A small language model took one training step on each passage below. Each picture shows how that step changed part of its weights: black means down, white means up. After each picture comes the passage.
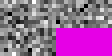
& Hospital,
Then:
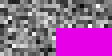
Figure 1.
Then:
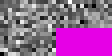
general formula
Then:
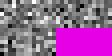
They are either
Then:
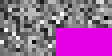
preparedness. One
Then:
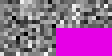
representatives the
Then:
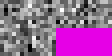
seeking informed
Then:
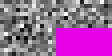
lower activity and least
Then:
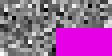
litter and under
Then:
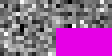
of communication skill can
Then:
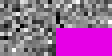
of the participants were
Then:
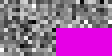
dynamic, demonstrates
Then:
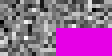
new Oba
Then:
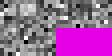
role in the observed
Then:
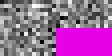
weeks after the
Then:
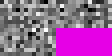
samples, realization
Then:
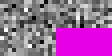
written through
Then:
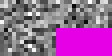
About 5
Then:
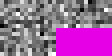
that lie
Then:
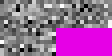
at t -th
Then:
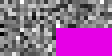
soils due to
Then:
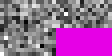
positive and negative
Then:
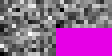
system is designed and
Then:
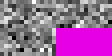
Chair et al
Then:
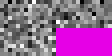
describe their ability
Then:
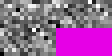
as well as light
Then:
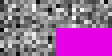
componentes =
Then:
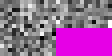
beneficial for
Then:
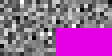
results of an experimental
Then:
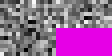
decision is not one
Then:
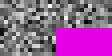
the whole dataset is
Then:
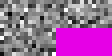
belief variable
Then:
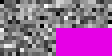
further light upon many
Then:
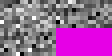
regardless of
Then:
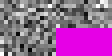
the residence of
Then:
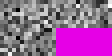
motion for
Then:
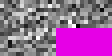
the skills of
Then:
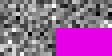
for providing customised
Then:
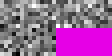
or recommendations
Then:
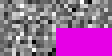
a warning
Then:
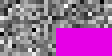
paper focuses on
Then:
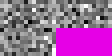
REA –
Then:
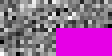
physical contribution that
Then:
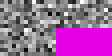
ESC applications
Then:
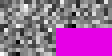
fact that application of
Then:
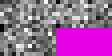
many businesses
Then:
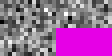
oxidizing the
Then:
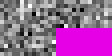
organizational supports
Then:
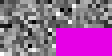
is why
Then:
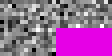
high as 90%
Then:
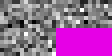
may be used in
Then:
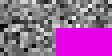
and continuous
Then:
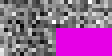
Laboratory test
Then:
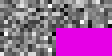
the most common type
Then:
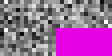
flow measured via
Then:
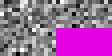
support that only human
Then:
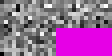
at the injection
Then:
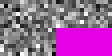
of a collision and
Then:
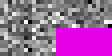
A crisis
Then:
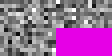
down Push
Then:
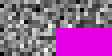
spectrally at
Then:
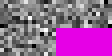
and representation.
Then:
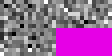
profiler is
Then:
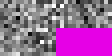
for assessing the
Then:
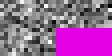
from the study for
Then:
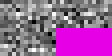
more than any single
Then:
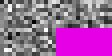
12 month study
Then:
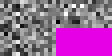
of India got
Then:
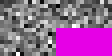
import into the central
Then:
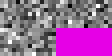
It directly interacts
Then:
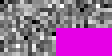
15 criteria in terms
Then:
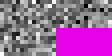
showed female
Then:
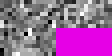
monitor public awareness
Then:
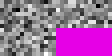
realistically and
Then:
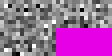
diameter of
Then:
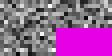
the overall DW
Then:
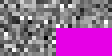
by using virtual
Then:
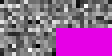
law; second,
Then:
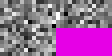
A model was developed
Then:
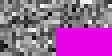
resistivity and
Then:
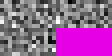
area can be made
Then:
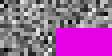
indicators of the scientific
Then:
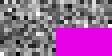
folder that will
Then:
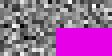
of this study was
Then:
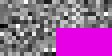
and anyone who
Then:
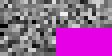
and 3. Table
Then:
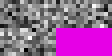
according to the current
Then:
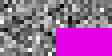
literature review combined with
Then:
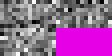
have not been achieved
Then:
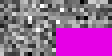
accurate, and
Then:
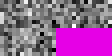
were included in the
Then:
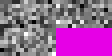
must be consistent
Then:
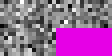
that most students had
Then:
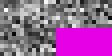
increasingly used to
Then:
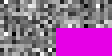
generation's interest in
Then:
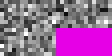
relation between language learning
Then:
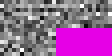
their daily
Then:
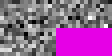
can be converted
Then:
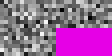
in engineering,
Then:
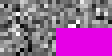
of delamination
